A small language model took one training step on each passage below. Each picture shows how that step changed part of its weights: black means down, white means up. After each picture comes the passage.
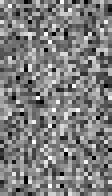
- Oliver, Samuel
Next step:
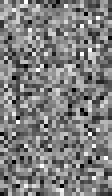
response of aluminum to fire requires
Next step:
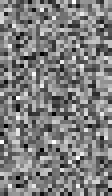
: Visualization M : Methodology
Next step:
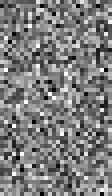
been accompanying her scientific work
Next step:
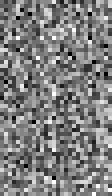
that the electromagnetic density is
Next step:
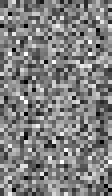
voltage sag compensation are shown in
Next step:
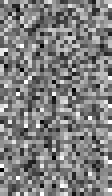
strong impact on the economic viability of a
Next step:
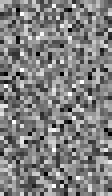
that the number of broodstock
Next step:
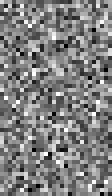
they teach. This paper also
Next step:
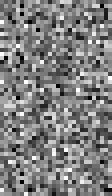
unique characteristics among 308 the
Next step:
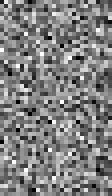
devices and to return a proper
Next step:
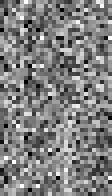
relationships or associations between specific values of
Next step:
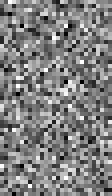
their experience to explain actors'
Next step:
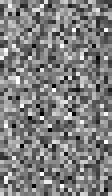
Table 1. Sampling frame Data
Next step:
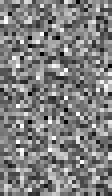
To achieve this goal, a series of
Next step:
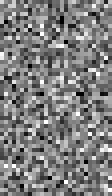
communities hosting refugees to
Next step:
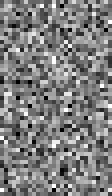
base 10. Theorem 2 shows that
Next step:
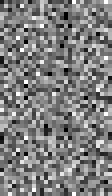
and it has an insignificant effect
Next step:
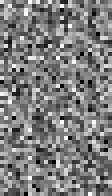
Abstract: The article deals with
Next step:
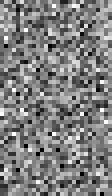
analyzed for comparison METHOD
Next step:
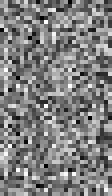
past values of the white noise
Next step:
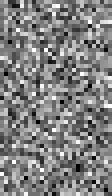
participants said that smoking or using
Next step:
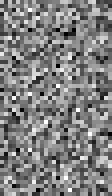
approach**. The training focuses on
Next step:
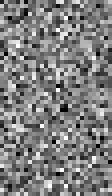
and the mid-point of the
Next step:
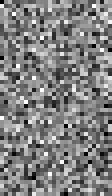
removed and the products were separated by
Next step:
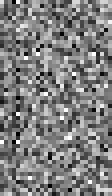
US. This finding implied that the
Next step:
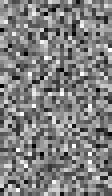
neural networks and transformers over the classification
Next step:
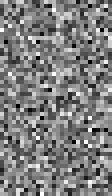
a history of diabetes
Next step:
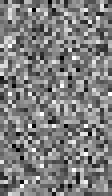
assimilation layer is realized to
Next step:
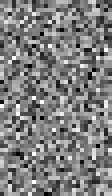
*in vacuo* to obtain
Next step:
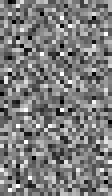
the dermal vasculature
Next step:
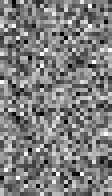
10 scale items that loaded between
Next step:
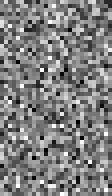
value as being the variance of the error
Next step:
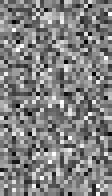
familiar to everyone in general and
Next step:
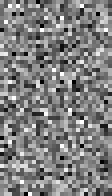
Where k is controller parameters.
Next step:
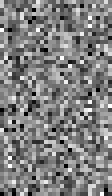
state of the automaton is
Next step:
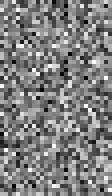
accepted habits, which means
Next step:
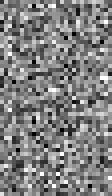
parameters are also indicated in figure 3.
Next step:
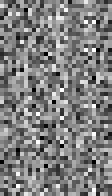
Gou Su, On the generalized
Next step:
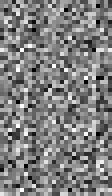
8 the calculated 'F' value is
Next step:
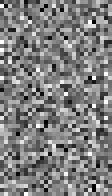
perfect development of their communicative
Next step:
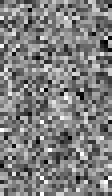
space charge magnitude is less with
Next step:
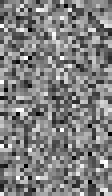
to numerous factors. To fulfill
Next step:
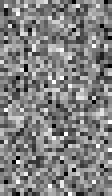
were, - i. a high forage
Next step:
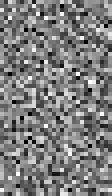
and the project coordinator,
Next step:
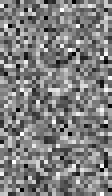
the severity of anomalies and
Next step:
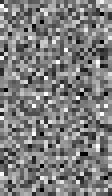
and then beans drying. For
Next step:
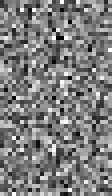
this relationships. The results of the study
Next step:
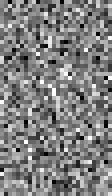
by naturalist guides, National Park
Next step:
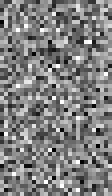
opposite trend. Terms
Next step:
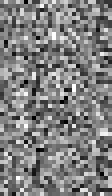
Platform also includes features such as the
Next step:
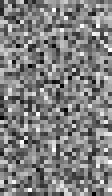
that the developed sustained release matrix
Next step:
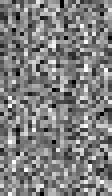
and carbon tetrachloride
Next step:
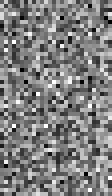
remains a key driver of national economic
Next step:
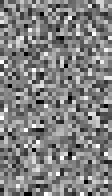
car industry, so cars cannot sell
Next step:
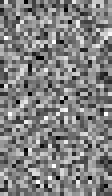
to the precision metric, we obtain
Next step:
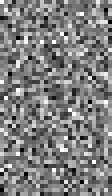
celles des autres acteurs
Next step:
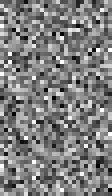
administered with ASV I,
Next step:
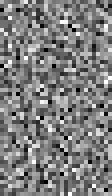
Carvalho, R.,
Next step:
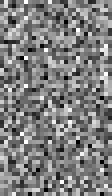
the dangers of stressors in the
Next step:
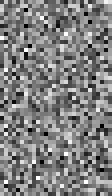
and the whole family complies. The
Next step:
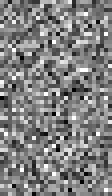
self-perceptions. The scale was
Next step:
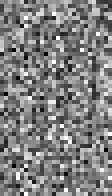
were better able to grasp the difference
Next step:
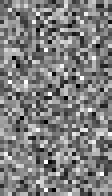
Data statement: All supporting data,
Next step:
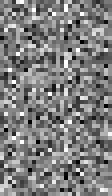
to the study methodology, data analysis and
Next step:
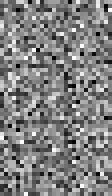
faculty to gain insights for
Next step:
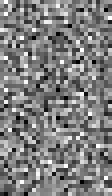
process (Macken-Walsh
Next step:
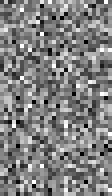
the experimental observation of new phenomenologies
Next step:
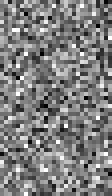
the opposite to glass in
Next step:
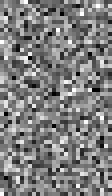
results of Anderson to a
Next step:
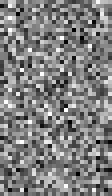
Glycemic Index
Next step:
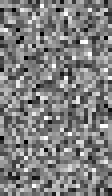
which are the relevant/adequate goals
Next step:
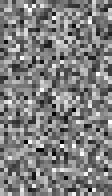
Specialization in Plant
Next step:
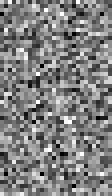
interaction. In the development phase, a
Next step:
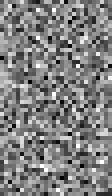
the load demand. Due to the variable
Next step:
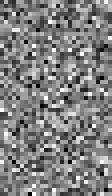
used as input data for indoor climate
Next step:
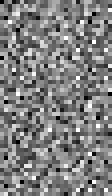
letter and remembered the
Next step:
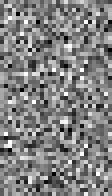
Sirawai District regarding their
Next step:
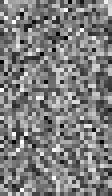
the obstruction of the lymphatic
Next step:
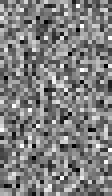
micro-liters aliquot of
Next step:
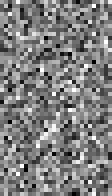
changes in Balqa governorate
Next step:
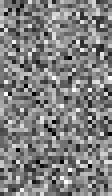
from where 7 experts were selected for the
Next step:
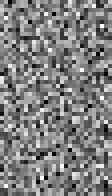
recognized in Ayurvedic and
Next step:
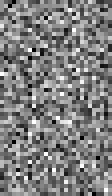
simulations. Inner circles represent simulation
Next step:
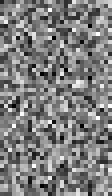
is the main difference between NPPs
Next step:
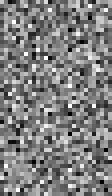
each test case (at least) one
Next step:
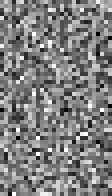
the simple model, we examined the phase
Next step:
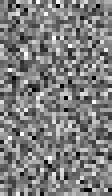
in the mouth, making their detection
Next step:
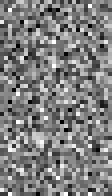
that produces the ferryl
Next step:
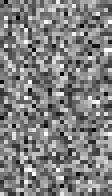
were first rigorously defined in the
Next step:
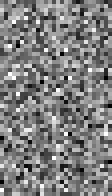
Tannins have the ability to
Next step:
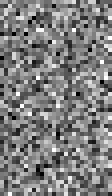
the reasons for these undesirable
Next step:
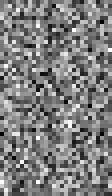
give account the understanding of individual stability of
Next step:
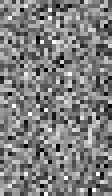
questionnaires, etc) X CO
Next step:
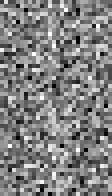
in developed countries like USA,
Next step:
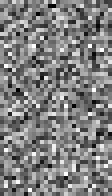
like LED and UV improve functionality
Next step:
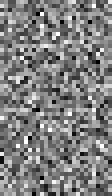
verify information, stimulate interest,
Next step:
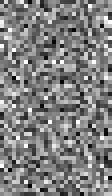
or to impose a fine for network
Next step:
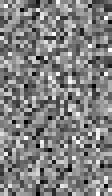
have up-to-date
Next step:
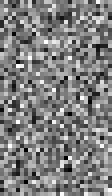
was conducted over the course of one year,
